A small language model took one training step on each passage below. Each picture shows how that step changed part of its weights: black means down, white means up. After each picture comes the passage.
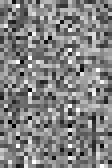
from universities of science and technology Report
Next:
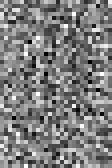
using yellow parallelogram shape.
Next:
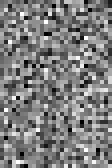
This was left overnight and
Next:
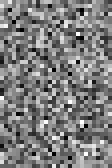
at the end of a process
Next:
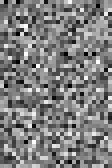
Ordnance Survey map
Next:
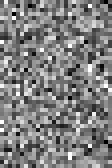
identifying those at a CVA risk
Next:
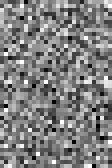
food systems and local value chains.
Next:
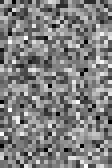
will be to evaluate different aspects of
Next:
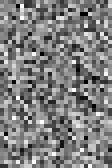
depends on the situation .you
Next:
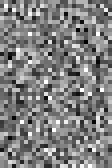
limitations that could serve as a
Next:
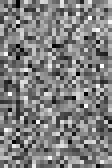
Dale Carnegie's
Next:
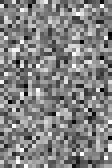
Macin, listening is
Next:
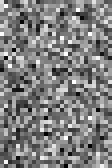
and the System Usability Scale
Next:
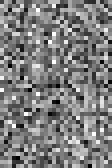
analyzer that is one of the
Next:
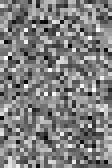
of work life and give us a
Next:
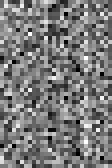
achieves three different bandwidth
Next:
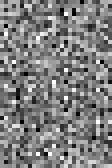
characteristics that make them malleable
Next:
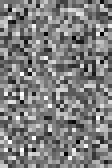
medical examination in 2023, of which
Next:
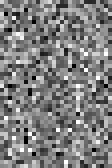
a single learning area [1].
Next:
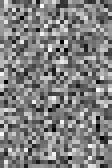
project management and financial management using the
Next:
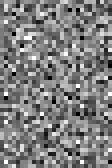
nonnegative ness of the
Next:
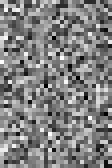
established clinical modalities to treat
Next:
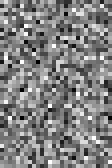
easy reflectors cleaning, all
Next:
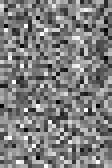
job satisfaction, WB= Work
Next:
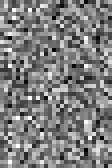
way that it can be accessed
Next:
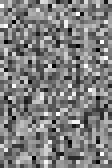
and then the solvent removed.
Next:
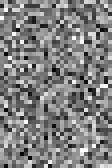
been conducted a study on determining the
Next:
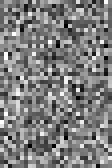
After successfully completing the programme,
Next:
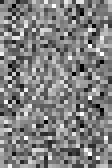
different lignin model compounds.
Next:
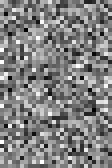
its supporting mechanism. For instance,
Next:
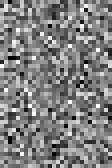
attack activities [13]. However,
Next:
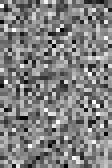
(mm ²) Load
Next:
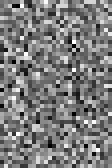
liquid nitrogen at 77
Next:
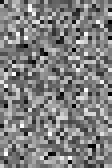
this work with black necrotic
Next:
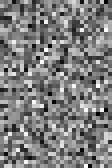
research based on p -value
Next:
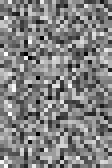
Medicine, India” for
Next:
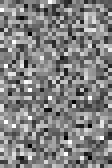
neurological manifestation that
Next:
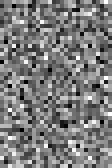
the range $7 \leq
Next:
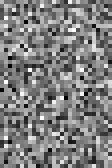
Republic of Uzbekistan who
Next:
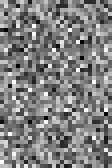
make a clear house of it.
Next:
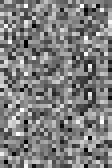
critical in reducing biased and
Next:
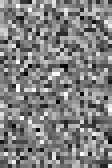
only for MSW management.
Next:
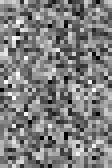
one at the beginning and one at
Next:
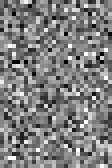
thyroid nodule.
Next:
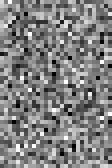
in their homes, so they
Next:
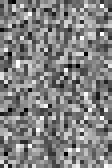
Hence, codes can be described as
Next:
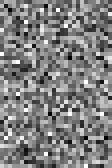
Anambra State of Nigeria.
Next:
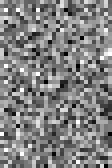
Microbial fungicides have
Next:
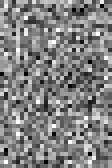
changed according to the thickness, and
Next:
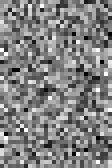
identity and ways to express themselves often
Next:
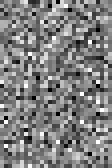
large and small outlets
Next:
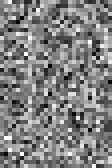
study of electronic devices and the observation
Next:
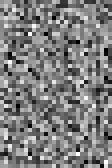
teacher will help convey the material
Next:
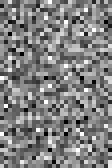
Figure 1: Data on claims
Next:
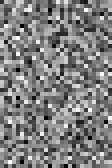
implement carries out an important operation
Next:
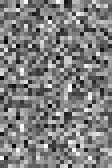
the load-settlement response
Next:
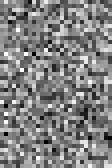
after simulation analysis for corrosion
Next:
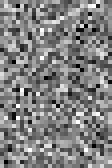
highest DM occurrence. It
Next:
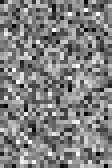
values range from 34.17%
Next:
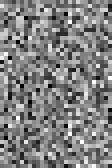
mutants fail to undergo this
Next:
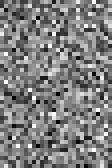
(GDP) and constitutes
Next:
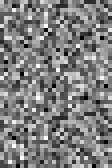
Almost identical effect is
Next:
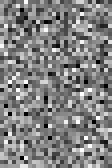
studied using dynamiCROP.
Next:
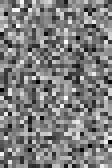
generates a new image called a
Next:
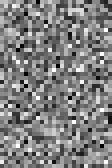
on innovation, including dissemination and communication
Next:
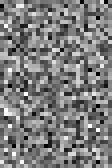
of pictures slightly different from
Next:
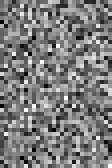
Effects Independent variables Knowledge management
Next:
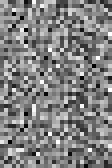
networking technologies improve everyone's
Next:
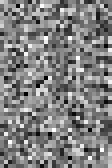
inform animal biology and the study
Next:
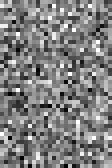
and of its configuration as an international
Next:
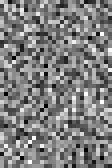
motivational factors which is influencing
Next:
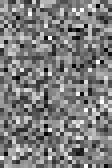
Based on the assessment results, the
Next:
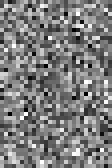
constraints. The following four main categories
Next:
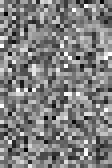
the drug, we proposed to use
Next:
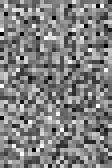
mind. In linguistic science the
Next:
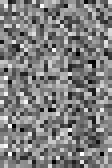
institutions used as representatives of the
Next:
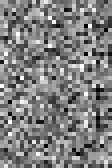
described, which aim to reducing the
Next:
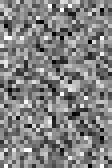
had experienced thromboembolic
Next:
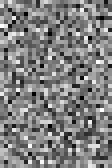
in hybrid rice seed production
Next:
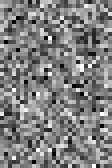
for the present study. The authors
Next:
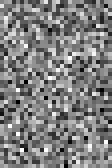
are sharp minded,
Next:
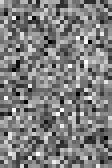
the mean values of organ weight kg
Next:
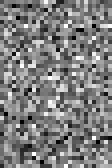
rats (Mean±SE,
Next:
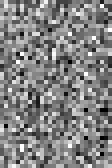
work, supervised the research
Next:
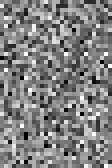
has numerous connected linkages because of
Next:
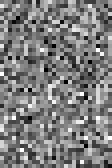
of the experimental setup used to assess
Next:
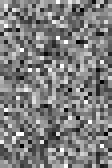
own original work, and that all
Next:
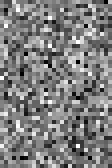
described, the muscle is able to
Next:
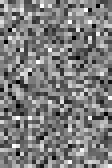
influential studies in this review based
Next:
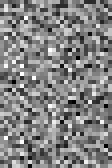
typhoidal and non
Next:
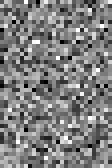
and 1000 ppm concentrations. The
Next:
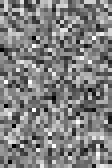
categorized by nature and source of
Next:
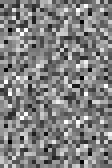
Fig. 3. Such a
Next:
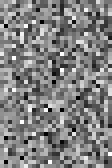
emphasis on solid oral dosage
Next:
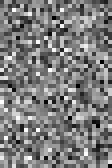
Note that you need to decide
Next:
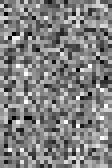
float length change iteration.
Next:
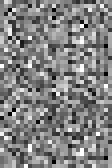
involved). In some project networks the
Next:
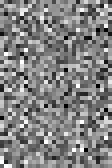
materials: the technological parameter optimization for
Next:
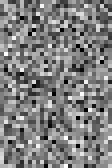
school mathematics, the concept of fraction
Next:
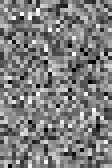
factor analysis and considered as a metric
